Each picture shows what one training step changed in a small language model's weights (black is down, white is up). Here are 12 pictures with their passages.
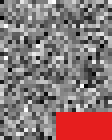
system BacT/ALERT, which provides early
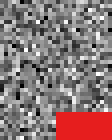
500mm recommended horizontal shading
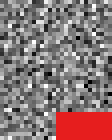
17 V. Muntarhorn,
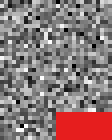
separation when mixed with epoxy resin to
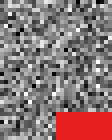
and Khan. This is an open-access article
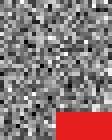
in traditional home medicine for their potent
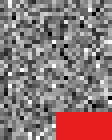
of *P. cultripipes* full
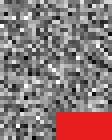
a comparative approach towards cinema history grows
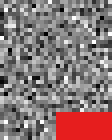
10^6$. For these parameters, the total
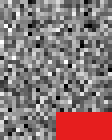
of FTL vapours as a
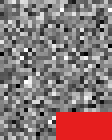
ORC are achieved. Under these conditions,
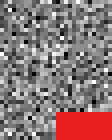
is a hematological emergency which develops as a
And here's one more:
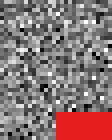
D. Percentage of Accessibility of digital services
